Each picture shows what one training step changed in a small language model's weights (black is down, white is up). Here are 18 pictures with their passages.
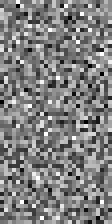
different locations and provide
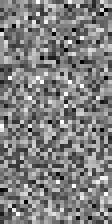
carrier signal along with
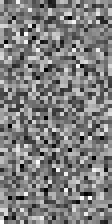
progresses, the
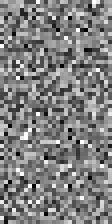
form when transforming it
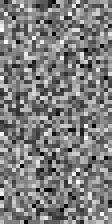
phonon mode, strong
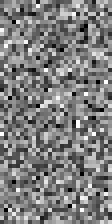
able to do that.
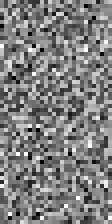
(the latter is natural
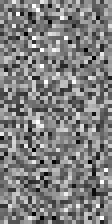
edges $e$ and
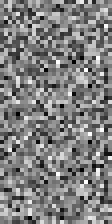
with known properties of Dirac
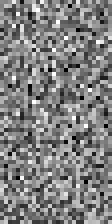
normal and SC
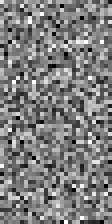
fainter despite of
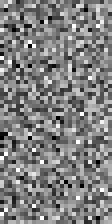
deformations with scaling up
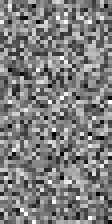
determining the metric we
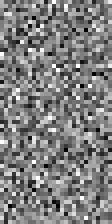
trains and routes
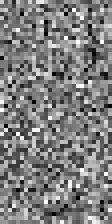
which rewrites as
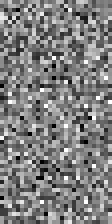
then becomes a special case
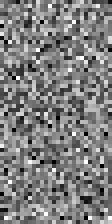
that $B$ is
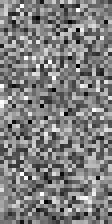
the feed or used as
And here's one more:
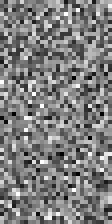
view of electronic structure
